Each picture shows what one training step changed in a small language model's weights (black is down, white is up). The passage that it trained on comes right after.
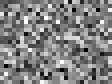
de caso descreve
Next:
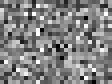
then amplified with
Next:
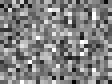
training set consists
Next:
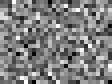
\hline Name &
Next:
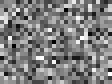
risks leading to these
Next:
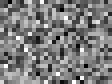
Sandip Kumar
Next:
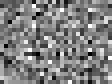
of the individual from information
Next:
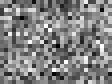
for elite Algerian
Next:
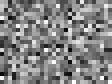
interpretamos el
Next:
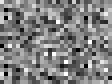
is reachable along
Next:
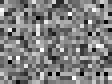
represent the phase boundary with
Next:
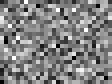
deva ser considerada na
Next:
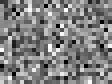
these deletions affect
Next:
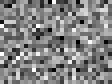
different microscopic
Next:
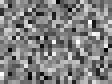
behavioral aspects is
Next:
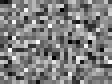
temperature operation capabilities
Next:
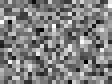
diseases [4]. It
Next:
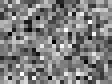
derivative}} (see
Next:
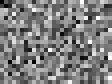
from the electric field
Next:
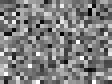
district. The
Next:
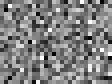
3 gm clorigar
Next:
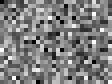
underlying surface,
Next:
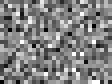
or personal relationships
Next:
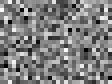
increasing particle content
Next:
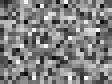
ablated mass loss and
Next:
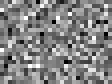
depende de las condiciones
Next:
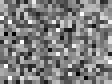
het artikel
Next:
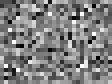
of these results indicate that the
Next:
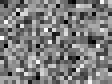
order of magnitude
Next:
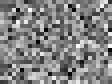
sobre a dualidade
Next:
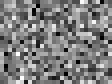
Maximum no. of
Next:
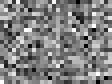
module. Using
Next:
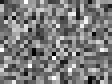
relationship between the
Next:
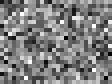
newborns with
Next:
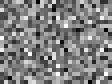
take good care of
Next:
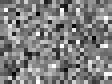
last statement is a
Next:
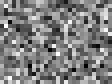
be represented in section
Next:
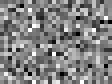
The simulations have at
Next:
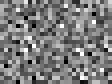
\hline Lunar
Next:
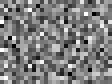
(poco importante).
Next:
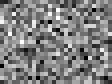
dependent on a limited number
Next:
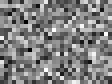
in a concrete manner
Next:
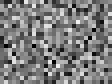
Garchi mazkur
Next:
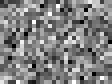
group received a
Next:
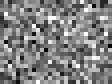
what degree we can
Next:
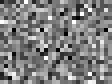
services that can be obtained
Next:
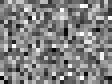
\dot u \frac{\partial
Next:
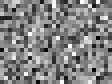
203 L Scale tech
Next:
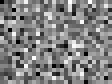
were increasing according
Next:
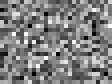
mayda bo'lib
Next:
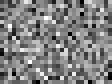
та збереження
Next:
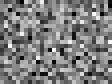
Langley Research
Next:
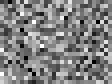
maintenance, support, and
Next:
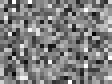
the antenna, the
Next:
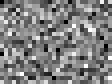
mean of the oscillation
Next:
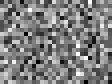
the sensitivity,
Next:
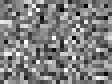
el desarrollo del
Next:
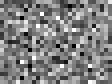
directly from pixel
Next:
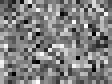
matter. In addition, the
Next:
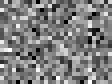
of Meanings".
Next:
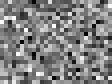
diseases (Figure 2).
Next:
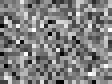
utilizar uma visão
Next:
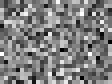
one of the cornerstone
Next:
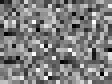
information through processing based on
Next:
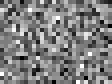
the center of gravity
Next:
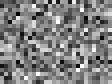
of these forages is very
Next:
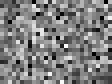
of ket vectors
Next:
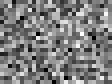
one shortcut (or
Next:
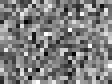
that a second order PDE
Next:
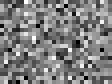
“Education level of the
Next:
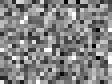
to biota 13
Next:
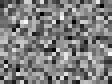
K \rangle_n$ for
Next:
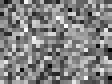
Dynamics frames,
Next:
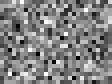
the five polarizations
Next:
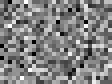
infrastructure into a
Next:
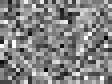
bem como a adesão
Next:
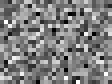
quality teachers,
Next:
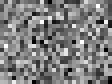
alte țări.
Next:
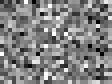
форме, так
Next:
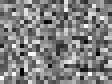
les répondants
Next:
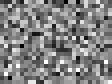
Gaussian Signals
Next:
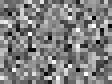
de los Grupos
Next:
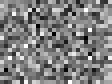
the purpose of the
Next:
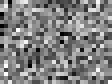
in light-driven
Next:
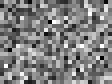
five phyla of
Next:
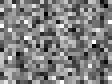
\cite{pt}, of
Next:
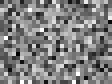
the error bars in
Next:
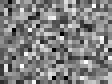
sort Statement of
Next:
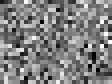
solved numerically. The
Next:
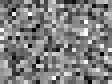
soft, mauvish
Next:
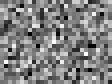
The sub-layers are
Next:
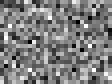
becomes $$\langle
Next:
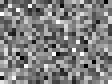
evolution and jump
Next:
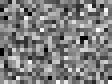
that participation in this study
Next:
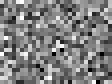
remotely symmetrical
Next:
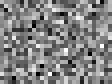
cele mai controversate
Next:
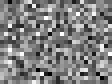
va o'rtalarida
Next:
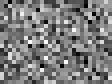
uchun sharoit
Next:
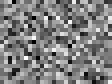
phase deficiency may be
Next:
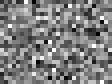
тварин [21,
